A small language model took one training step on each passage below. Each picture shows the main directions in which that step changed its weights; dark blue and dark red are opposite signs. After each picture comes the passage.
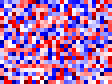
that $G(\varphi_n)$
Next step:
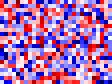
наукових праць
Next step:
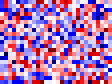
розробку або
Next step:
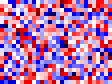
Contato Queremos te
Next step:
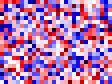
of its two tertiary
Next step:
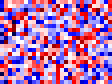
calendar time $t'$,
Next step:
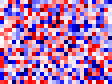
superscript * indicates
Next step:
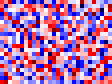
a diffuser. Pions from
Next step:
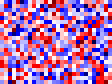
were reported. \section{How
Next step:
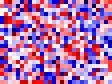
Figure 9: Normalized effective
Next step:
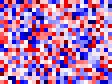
del total 13,5%
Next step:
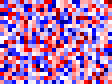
properties are reasonably well
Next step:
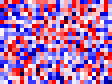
set consists of 300 different
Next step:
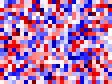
carried out. It was found that
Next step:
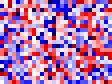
obtain rules of thumb
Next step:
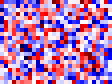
com a frequência de corte
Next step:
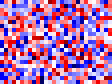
signal detection method for DVR
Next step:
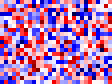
Vorstellung vom
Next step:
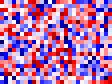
and filled spikelets
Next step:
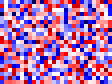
with two layers. In the
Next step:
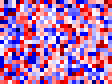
lines) coincides with that of
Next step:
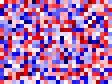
reports a study into the impact of
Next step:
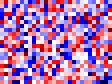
in secondary schools was examined
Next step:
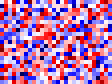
their views on the impact that the
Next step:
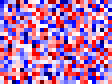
PT-symmetric inner
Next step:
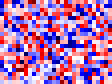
but also heavy charmed
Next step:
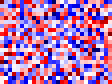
an analogue for light waves
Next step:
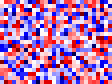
teaching (see Table 3). The
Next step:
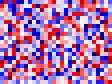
To give some example, one of
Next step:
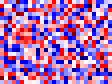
Dan Slușanschi,
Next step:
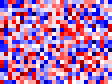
para a produção de
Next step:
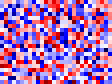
test the effect of finite particle
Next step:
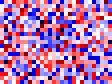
regulated markets with strict
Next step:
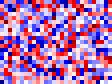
Korea, August.
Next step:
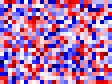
o'quv fani
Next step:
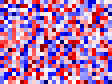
number of innovations at a
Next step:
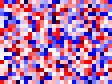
genre. Keywords:
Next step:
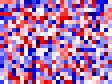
quem convocava o
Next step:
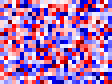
valor pedagógico da
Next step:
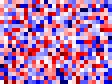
350~km NW from
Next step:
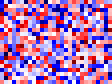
the bank/borrower and
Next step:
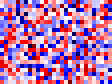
csv and png because
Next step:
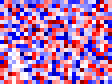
arises from two facts:
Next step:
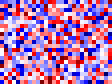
to gauging an
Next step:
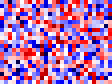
Among women with preterm
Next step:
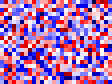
columnar cells) and basal
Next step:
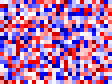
the selected sector indexes
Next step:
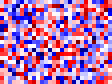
orbit- lower right. In each
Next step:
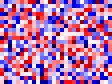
industry needs is crucial for
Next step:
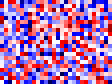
<-this % stops
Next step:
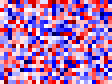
2. Gurbanov
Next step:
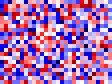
the number of probes entered
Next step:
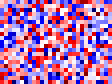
developments in higher education in Sri
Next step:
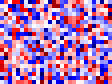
framework, was also involved in data
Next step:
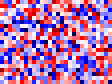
De tal forma que somente
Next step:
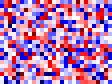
N-DP approach is more than
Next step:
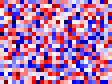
they imitate the behaviour
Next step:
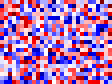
critical points and, in particular, the
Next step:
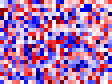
bel bog'lagan,
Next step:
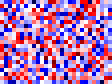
then introduce a second type of
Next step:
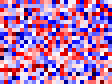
kuchli motivatsiya
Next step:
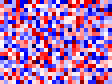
trajectory observed in the
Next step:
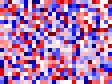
which we set equal to the
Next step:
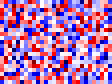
find it hard to suggest to
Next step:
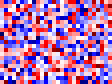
are primarily coordinating
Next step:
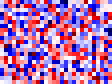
and hypothesis testing},
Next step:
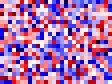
with the people, and the
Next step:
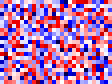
Press, Oxford,
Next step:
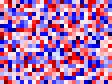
and it is expected that a
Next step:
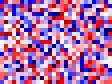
training to both staff and students.
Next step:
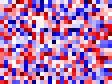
24, shows that against the
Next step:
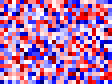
boshlab barcha
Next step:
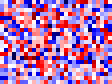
and animal cell lines were used
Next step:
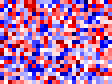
Polyphenol Content
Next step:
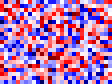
г. Старый
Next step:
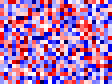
qiyinchilik va
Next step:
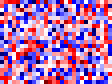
of the research. The procedure
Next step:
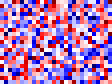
are from 4 private high schools
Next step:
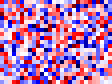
with the scientific process and research
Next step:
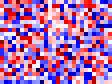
закономерностей не
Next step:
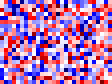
more complex models, being a limiting
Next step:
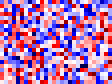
Therefore we may conclude that there
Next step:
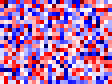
medicinal compounds such as
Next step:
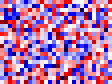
extracted resonance masses
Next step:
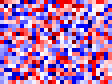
an orbifold by
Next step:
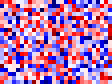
some students may simply find it
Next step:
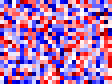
and C, and also for specimens
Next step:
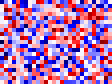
“de modo muito
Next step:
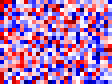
a basis for $V$ with
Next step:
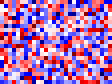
a perturbative approach, which should
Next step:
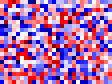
describe the timescale between the
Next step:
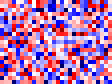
right closures and the right
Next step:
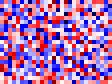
implementation of the two previous directions.
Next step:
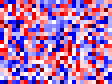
Adida [President of
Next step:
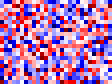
or the internal space above
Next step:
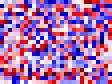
malac. Soc.
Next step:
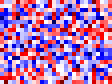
educational process; ii)
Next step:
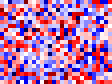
sobre a vítima,
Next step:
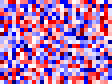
not yet be applied to
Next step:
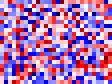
service quality may negatively affect
